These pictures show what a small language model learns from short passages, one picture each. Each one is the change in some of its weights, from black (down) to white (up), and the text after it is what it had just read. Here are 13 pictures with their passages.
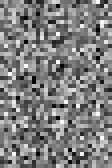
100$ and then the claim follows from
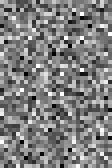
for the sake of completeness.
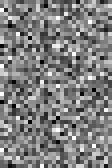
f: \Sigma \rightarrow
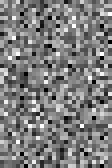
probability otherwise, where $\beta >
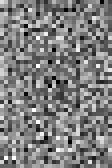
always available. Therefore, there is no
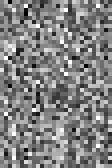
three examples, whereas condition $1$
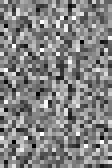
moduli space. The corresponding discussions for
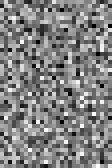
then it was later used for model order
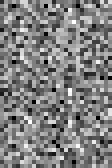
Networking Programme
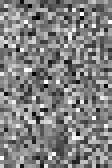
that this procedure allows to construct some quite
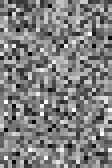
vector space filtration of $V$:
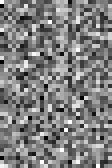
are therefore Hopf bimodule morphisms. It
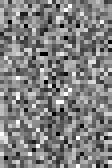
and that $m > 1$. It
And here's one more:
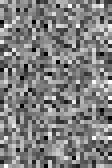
on it, i.e. local
